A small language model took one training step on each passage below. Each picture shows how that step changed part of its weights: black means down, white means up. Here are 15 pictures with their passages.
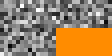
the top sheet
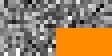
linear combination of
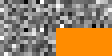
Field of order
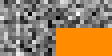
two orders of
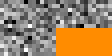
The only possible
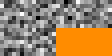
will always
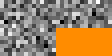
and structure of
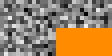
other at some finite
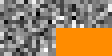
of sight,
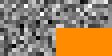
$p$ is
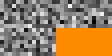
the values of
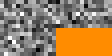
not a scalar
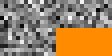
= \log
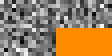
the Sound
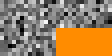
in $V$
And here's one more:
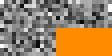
is used to
